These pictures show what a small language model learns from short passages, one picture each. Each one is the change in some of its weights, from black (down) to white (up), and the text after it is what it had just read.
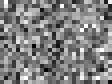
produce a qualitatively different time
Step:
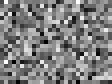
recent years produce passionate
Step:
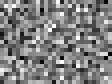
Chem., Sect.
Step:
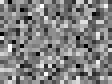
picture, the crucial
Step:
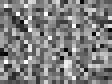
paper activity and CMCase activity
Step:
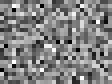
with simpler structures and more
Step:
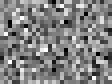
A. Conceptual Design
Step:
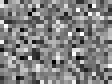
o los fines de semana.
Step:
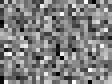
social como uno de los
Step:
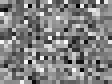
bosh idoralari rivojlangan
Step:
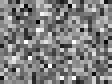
contribute to accumulation of
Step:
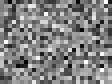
II stopnia. System
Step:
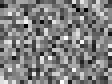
professional ethics, legal
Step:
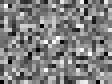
{d^2 F \over
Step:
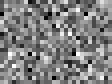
\neq y$. In this
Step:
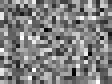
large helical device. As a
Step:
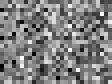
in the country) into the
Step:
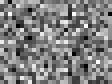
la distribución espacial
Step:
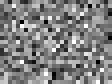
into smaller vessel called
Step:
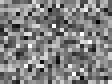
I and J are p -ideals
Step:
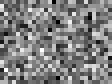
robot to identify
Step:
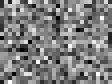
colaboradores con un
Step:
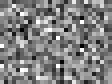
çapında ses
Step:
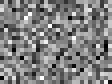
slow recovery rates from
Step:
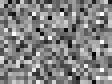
exist for operation time, operator
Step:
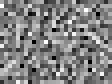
and (ii) preserving all
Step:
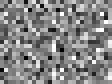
are difficult to reduce further.
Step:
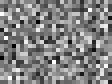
crystal (see Fig.\
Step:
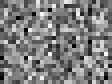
su presencia continúa
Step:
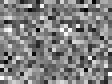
reverso em relação a
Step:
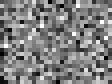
narrative techniques that add
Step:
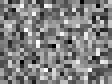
the equation or a class of solutions
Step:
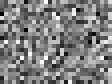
source was too faint to
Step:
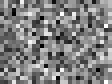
option to choose the negative value
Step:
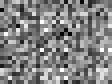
spirit-body relationship?
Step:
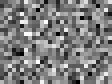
Science and Technology
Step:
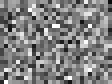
these changes in the specimen's
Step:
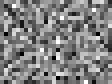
Ya'ni iqtisodiy
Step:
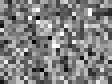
predominantly as
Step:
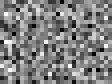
тоне, будто
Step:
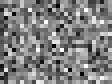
set of new possible Reactable
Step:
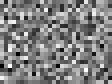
va 3 ta kichkina
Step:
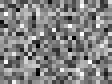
жінок основної
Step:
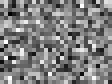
As a matter of fact, a
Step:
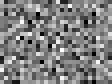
Cancer Cells
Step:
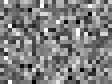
need for the commutators
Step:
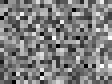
مسلما و4
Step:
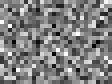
warrant thyn entente
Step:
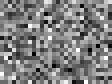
in heavy quarkonia
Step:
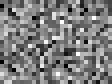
\epsilon_r r dr
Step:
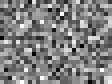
paraxial wave equation, and the
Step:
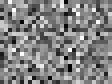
we assume a novel
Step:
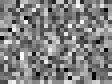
thus confinement. Both
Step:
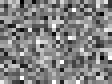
oshishi paxta
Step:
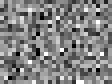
Killing form). \\ The
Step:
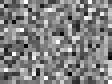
Dengue virus infection is
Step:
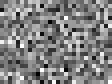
Pele (μ
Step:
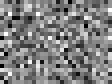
*J. Number Theory*
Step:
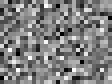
experiments and wrote the
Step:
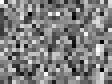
Mind: The Theory of
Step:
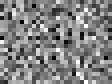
also a new novel route in
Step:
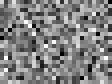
add *any* exotic
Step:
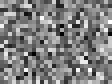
branching. The
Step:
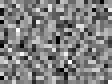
as \begin{equation}
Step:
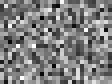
improve an important Army reporting
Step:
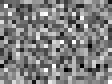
variety of sources, including from
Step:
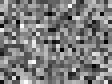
\noindent {\bf Figure 2.\
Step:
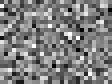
individual above the collective heroism
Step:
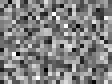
and levorin as well as
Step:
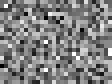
of residence during the period
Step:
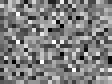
above-described trends
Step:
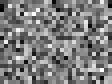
electrochemical treatment, and
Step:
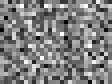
the program based on studies by
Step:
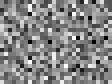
person ages. This is known as
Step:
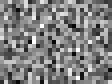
MBSE. It
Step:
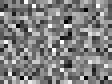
of children with intellectual
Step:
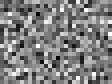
brand consciousness and
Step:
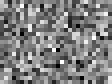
to overcome the limitations of
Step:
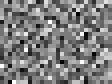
muassasalarining tarmoq
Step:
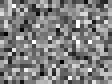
A survey in Western,
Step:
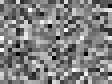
- Model Number String
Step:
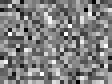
is employed. Normalized
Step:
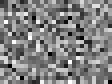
kali putaran secara
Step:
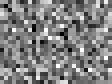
samara beradi deb
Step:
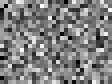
developer as the project
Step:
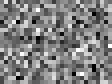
where $R_T$ is the
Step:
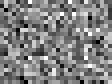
measuring people’s productivity have
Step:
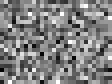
rates and transport properties. While
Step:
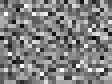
of control and experimental groups. This result
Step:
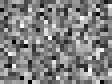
form of exercise a
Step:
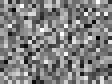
the fluctuations of the
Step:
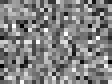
effect of belief on
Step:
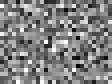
average (black dot) values
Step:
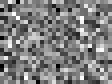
[7]. However, its
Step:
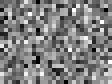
shall probe universality and
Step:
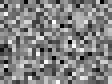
of the DAX signal are
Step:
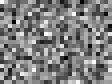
the works translated from
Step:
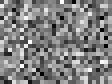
the maximum in $\chi(T)$
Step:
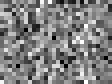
tarzida keltirilgan,
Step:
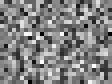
and Global Fits,
